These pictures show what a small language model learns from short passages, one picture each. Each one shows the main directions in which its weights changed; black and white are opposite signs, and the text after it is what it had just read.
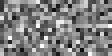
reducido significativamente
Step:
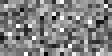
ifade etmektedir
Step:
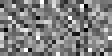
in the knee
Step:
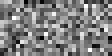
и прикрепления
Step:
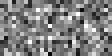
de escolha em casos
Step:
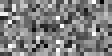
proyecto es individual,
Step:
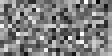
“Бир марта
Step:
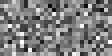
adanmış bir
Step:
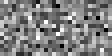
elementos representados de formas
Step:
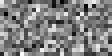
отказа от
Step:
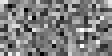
salbiy jihati bor
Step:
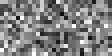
bij de OOA
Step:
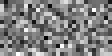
came to a
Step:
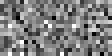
Gesamt (n)
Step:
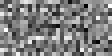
образования. Содержание
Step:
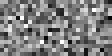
a la OE con
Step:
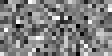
jarayonlarga ta'sir
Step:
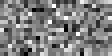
error por ambas
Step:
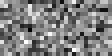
литературу и
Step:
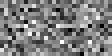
OP Objetivo
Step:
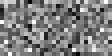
va oyog‘i
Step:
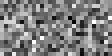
rivojlanishni ta'minlash
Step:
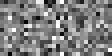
the challenges
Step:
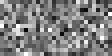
asosida o'qitish –
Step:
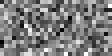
losetas de
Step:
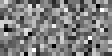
социальная политика
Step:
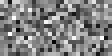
es claro, tiene
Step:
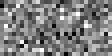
de todo ese proceso
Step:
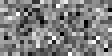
de realizare a
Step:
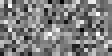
crea universos
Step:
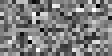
mudahlah untuk
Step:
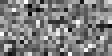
paciência nos momentos
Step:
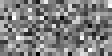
atención selectiva de
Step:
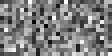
est soutenue par
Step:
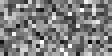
11. Pernah
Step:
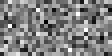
a implementação do projeto
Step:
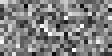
same effects
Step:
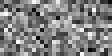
orqali bezaklik
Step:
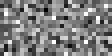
encore relativement
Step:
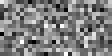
формы работы и
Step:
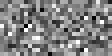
da sarcopenia
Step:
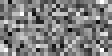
va nazorat guruhlarining
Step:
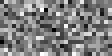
memorizar para
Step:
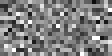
vohasini ilk
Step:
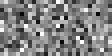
these scholars was
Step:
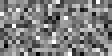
pre-test dan
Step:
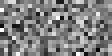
the training was
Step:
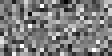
or abstract of the
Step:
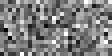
ПЛАНА НА
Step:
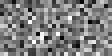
en consideración los resultados
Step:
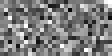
se muestra nuevamente
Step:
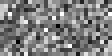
fanlari doktori (DSc),
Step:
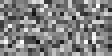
tushkunlik va
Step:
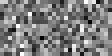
jarayonga xos muhim
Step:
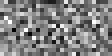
sustentabilidade ambiental. Em
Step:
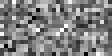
contrôle de
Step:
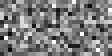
The qualitative and
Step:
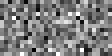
of the Department of
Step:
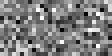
xavfi mavjud ekanligi
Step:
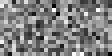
Des suggestions ont
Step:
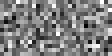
yang dilakukan oleh
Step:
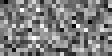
va paxta
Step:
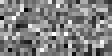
una serie di
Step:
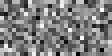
effective way to
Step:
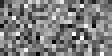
sector. La investigación se
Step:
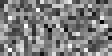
im Rahmen von
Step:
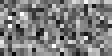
можно продолжать
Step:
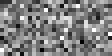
as garantias
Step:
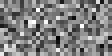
notamment les
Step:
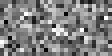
се дължи
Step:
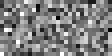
за діяльністю
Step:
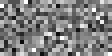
R. Feminist
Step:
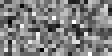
о правах человека
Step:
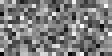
Nasional ISI
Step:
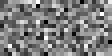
uma carga significativa para
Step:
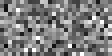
in Universal Sciences*,
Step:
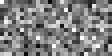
группы являются
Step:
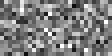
sexuales sin
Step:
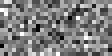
las artes durante la
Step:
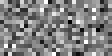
Anforderungen der
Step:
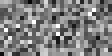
условиях существуют
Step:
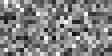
yoshlarning kitob
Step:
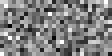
на хронічний
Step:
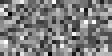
putem constata
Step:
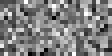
susține în
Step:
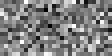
a investir no
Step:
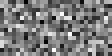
Uning qarashlaridan
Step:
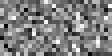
Weg von Valencia
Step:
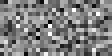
laba bagi
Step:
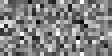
mustaqilligini rivojlantirish orqali
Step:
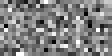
een goede en
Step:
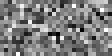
o'qitish va
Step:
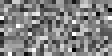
sınıf içi
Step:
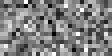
tentang Peran
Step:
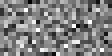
ньому та у
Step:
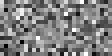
año de pandemia
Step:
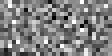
desejo por
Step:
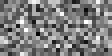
киши бирор
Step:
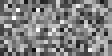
semula. 4.
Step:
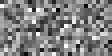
28 февраля
